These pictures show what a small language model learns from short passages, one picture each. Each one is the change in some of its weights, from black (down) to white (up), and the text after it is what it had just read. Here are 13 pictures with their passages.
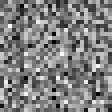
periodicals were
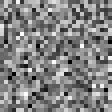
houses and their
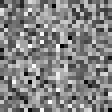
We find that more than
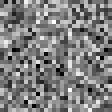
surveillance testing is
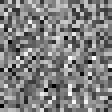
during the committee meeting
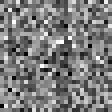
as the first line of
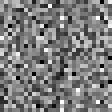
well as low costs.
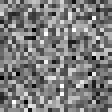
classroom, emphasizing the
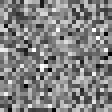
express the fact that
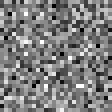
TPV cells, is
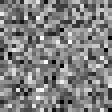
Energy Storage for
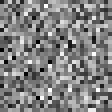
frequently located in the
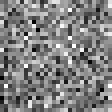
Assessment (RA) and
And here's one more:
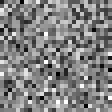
gear, and numerous
